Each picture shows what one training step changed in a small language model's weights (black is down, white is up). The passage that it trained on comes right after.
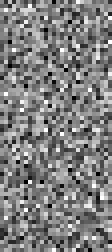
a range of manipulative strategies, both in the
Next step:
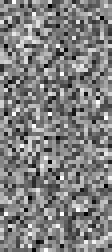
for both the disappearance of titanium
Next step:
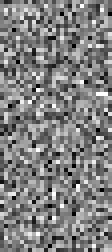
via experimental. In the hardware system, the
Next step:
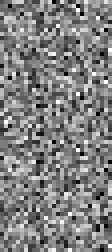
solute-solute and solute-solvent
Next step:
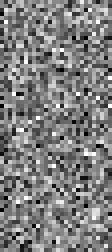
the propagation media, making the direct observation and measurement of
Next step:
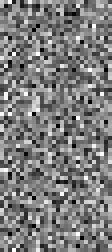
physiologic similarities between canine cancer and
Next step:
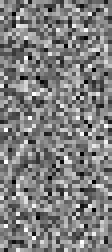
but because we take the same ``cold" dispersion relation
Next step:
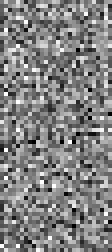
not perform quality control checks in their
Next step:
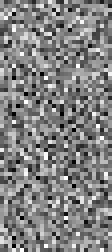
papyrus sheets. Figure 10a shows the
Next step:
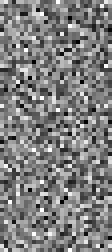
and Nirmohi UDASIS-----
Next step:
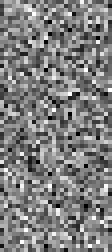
the three factors i.e., impact,
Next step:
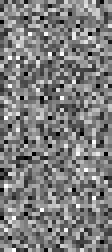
moderate temperatures transitioned into higher temperature classes
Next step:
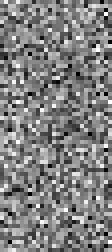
$\kappa = \alpha/( \pi
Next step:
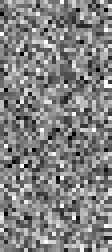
primera, la representación obtenida por medio
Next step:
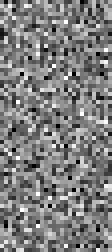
age as the second parameter may be incorrect.
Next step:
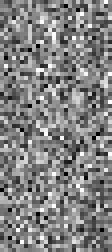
do serviço e visam superar as
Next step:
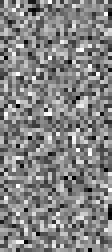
exceeding Eddington power. Increasing
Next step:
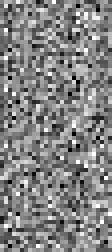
tashkilotlarga axborot jadal kirib
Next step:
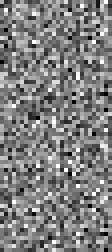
differentiation with respect to $a$. Note that the
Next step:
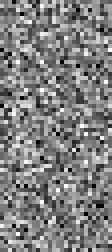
night. Therefore, an ADI survey of these regions
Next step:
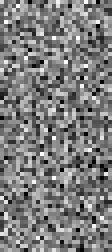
denotes the example trace 3a, right). This finding
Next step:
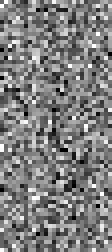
limitácie vyplývajú
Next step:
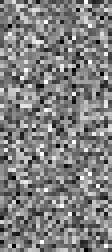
by variations in the caliber of communicating
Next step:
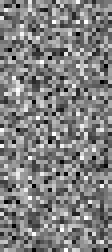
a p-value <0.25 in
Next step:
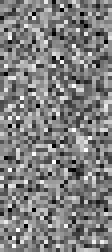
3) Meningkatkan efisiensi dan
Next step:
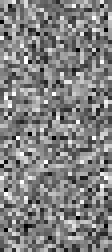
8 weeks and weighing between 165 g
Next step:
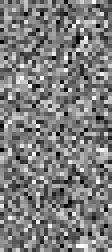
kept, can pollute the overall shape of the
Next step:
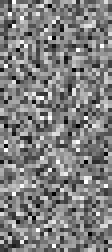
religious affiliation is far from homogeneous;
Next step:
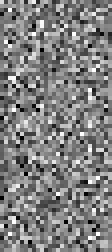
тежамкорликка риоя этиш,
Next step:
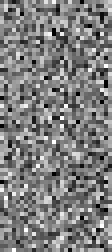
kebocoran data strategis. Henry
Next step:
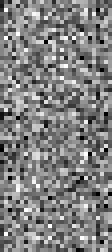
on postural balance in patients with post-stroke.
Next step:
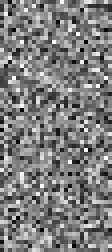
античных мыслителей
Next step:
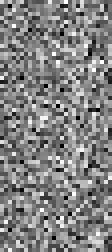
U}$, $k_{F \leftarrow U}$ denote
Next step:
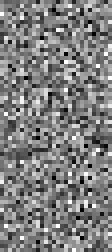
uma alternativa técnica e sustentável
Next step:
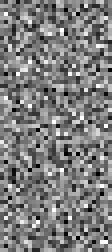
as shown in Fig.2.5.1
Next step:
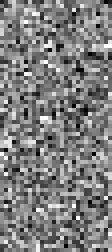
of the treated animals, no complications were reported.
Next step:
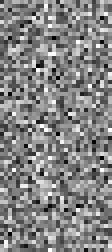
oladi. Uning tarkibiga jamiyat
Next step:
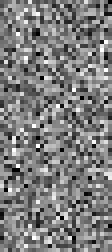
or striving for financial independence. For the
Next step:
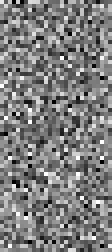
el aprendizaje específico,
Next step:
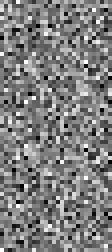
F(cm) Fl(cm)
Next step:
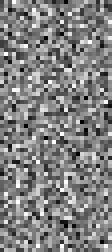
occupational safety and health risk assessment in construction
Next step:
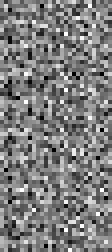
Amaliyotga joriy etishdan oldin
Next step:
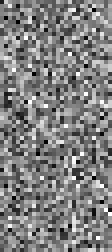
systems (e.g., Apache
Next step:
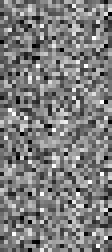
\begin{align} \mathcal{F}=d
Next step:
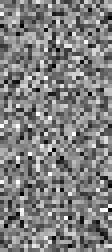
quintessence domain in recent past. However, there
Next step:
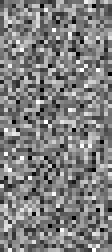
фортепіано, сприяє
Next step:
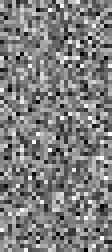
Dunia pendidikan ketika
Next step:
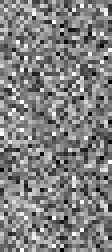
in the EU between 2011 and 2021, aims to
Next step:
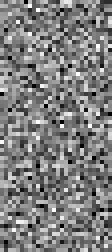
the radioactivity of GaN decreased
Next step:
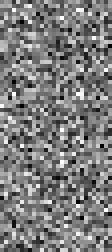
+ \beta_4BC + \epsilon$$
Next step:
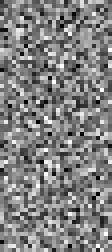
disease; BLI, bio-layer
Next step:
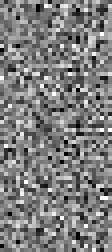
el municipio Falcón.
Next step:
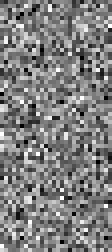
elements toward profound destruction. Combining
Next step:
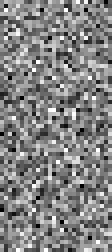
is the speed of light in vacuum,
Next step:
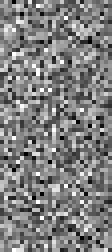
am stärksten ab.¹⁵
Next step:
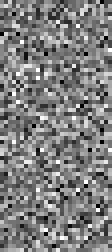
that diversifying energy sources, reducing carbon content of
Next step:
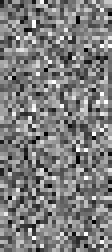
Application & Integration RSL
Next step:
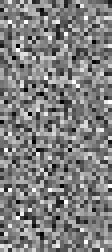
can improve his behavior.” Decision No.
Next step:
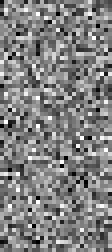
after stroke: what's the evidence?
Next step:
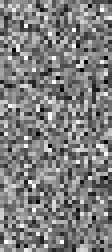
to satisfy this condition increases linearly with $N$,
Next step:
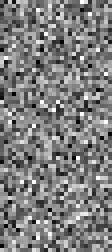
fitness, but this may not be the case for
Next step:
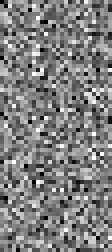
ИИБ ХООБ таянч
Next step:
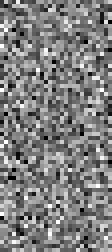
abundances than their thin disk counterparts.
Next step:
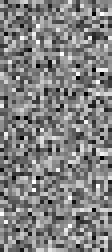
xususan Rossiya va Xitoyning
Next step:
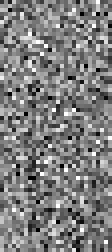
the emotions listed below, with the color that
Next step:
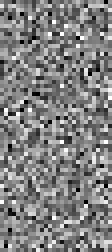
present in tomb/burial: – No
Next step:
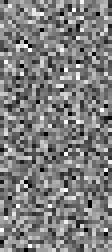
by nearby sources such as bright background stars or
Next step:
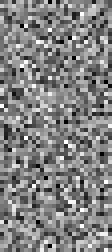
from the relation to the sin-Gordon model
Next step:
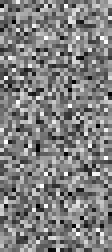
el Comité Ejecutivo [de la
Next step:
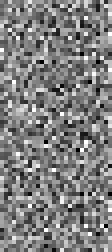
Callisthenes, *Historia*,
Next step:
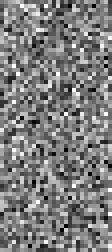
then proceeds to critically examine the existing literature
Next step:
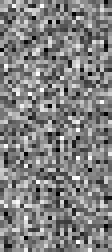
different in relation to the publication and citation behavior.
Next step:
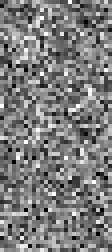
to train teaching assistants, especially
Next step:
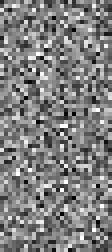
their Intensive Care rotation and how the culture and environment
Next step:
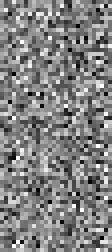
de viaje al propio relato no
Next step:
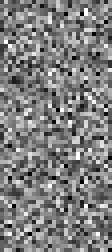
Миколая міститься у
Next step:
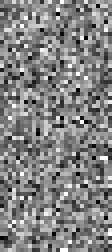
1.0 m\textsuperscript{2}
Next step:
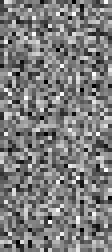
заклади культури тільки поступово
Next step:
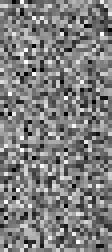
and condiments. In 2021–2022, Andhra
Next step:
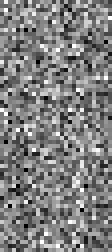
a pool of functions will be divided into groups based on
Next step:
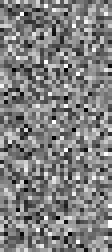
dalam melakukan segala tugas yang
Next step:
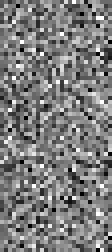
{\begin{tabular}{lccc} \hline
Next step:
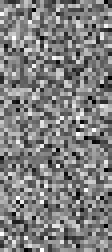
to more effective cybersecurity across the grid
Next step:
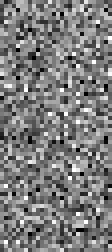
fluctuations are denoted $\lambda_{\rho\sigma}$ and
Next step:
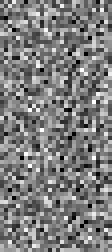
et la gestion des risques bancaires.
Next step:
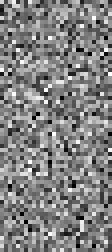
at the smaller catalyst particle size with higher
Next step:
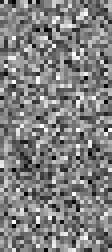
eq.(\ref{ss3}) is that it
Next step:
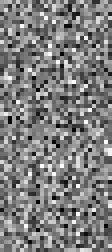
a similar manner as discussed above, and
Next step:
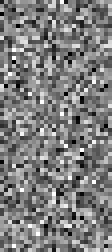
zarang, yulg'un,
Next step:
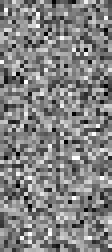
services available to the community is information and communication
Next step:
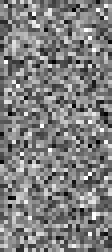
internal levels of ions trapped in a linear configuration;
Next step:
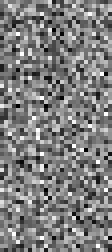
\begin{document} \title{ASCA
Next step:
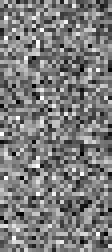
institutions play a key role in equipping teachers with
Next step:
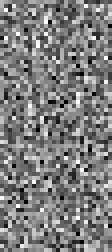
organisations has reached an important degree of
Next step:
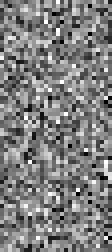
iterative validation of scaling trends, we construct
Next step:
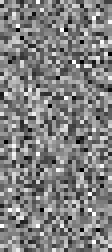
the lessons learned would deepen understanding of instabilities
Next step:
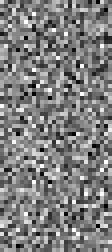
pero conserva su significación simbólica
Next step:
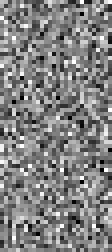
We have imposed the LUX constraint on cross sections
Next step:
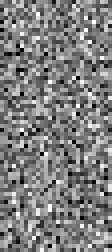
alleviating the need to carry bulky
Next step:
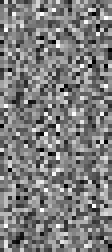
od wielu czynników
